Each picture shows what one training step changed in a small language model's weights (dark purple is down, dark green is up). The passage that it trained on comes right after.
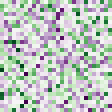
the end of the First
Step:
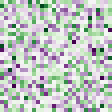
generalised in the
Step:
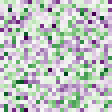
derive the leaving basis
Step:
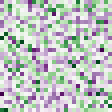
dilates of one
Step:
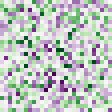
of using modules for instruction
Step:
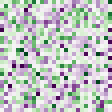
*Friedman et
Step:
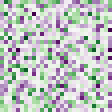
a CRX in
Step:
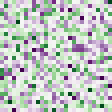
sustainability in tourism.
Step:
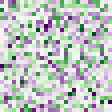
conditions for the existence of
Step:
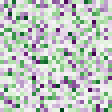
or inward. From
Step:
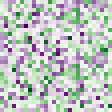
arizing from
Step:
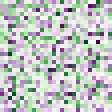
Proof.} We let
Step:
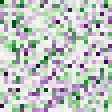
second property is satisfied with
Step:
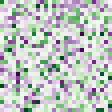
we use the representation
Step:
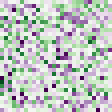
To see that it is
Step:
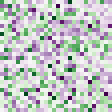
to other people’s
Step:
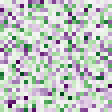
manipulation a
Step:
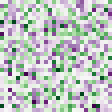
\ \text{ for
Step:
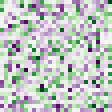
this successful rule in 25
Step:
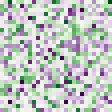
Let $Z_C
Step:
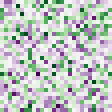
with $\xi$
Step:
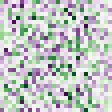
the bony
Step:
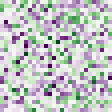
the classification and identification of
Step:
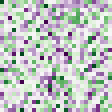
that the introduction of the
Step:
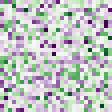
Gravitational interactions between
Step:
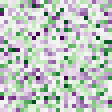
transfer (WPT)
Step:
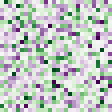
sparse linear functional},
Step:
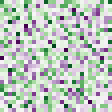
congruent with
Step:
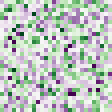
points on the elliptic
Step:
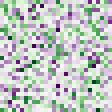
In this paper, we
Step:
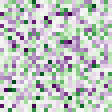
%all the relevant
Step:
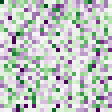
that it is a
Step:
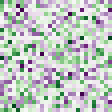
$P \cup
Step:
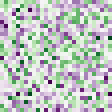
a module of fractions
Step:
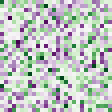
that children involved in
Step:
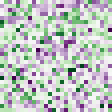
classifying space of the
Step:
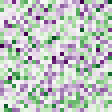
the main bioactive
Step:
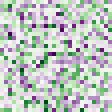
before, and let \[
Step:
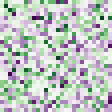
M$. In this
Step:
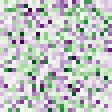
containing the observed-data
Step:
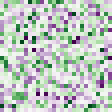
take their values in finite
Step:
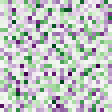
with fixed starting point and
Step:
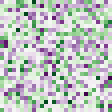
approach drastically
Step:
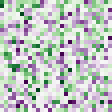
Alesina and
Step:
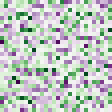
Sr. No
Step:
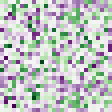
depending on the final time
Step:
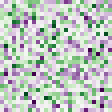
paper is organized as
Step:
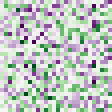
as well as a spatial
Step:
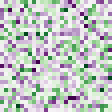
compared turbine
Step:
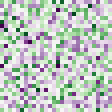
sets themselves. According to
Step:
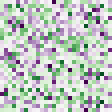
the lidar point
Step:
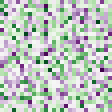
have mean range between
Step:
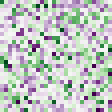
we compare the optimal values
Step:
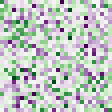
library framework is like,
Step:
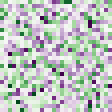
this paper are mainly
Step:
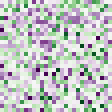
computational computer code called
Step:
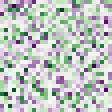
with the lengths of
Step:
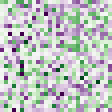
if the Higgs
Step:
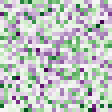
due to Fox.
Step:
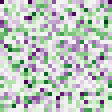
flavours and
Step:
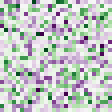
bracket $\lan
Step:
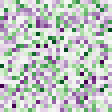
accuracy of data collected are
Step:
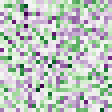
Hebrew University of
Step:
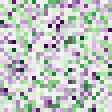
in $S\times
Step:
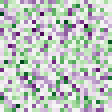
Model. Nat.
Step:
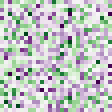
between civil society
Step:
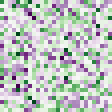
representation in a new
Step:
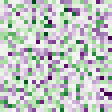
later released, and
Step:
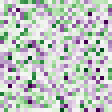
Romanian industries
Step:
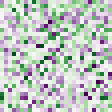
have the following two
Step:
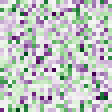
constantly changing and
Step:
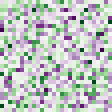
encourage those that
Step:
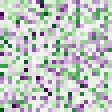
correlations that are not
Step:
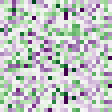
$f$ of
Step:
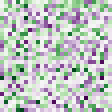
performance in liver
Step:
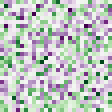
a mercurous
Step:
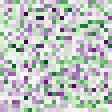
obtain the processing results,
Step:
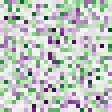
years, his ideas,
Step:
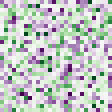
CONH₂ analogue
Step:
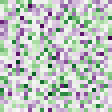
a combination of factors including
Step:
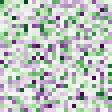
Measures ensuring the
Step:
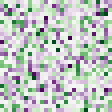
is constantly being
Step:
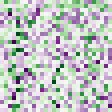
which end is a
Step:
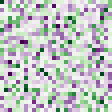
Alpha Persei
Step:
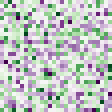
9.3 Diameter
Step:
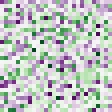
c.mst Let
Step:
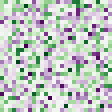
composite unit cells. The
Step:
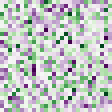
to system with high spectral
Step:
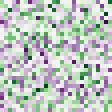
assess the usefulness of
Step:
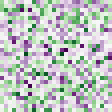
of collaborative culture and
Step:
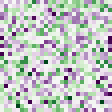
Nature Reserve
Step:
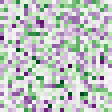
excitation signal and
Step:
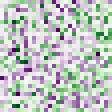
closed subvariety
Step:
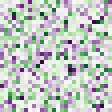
ethics committee at
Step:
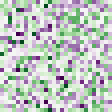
for residents, since
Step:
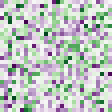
for the eigenvalues $\sqrt
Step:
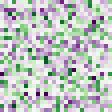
features in some of the
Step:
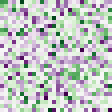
were aware of the
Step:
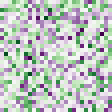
optimal, and the highest
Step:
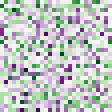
imaginary parts of
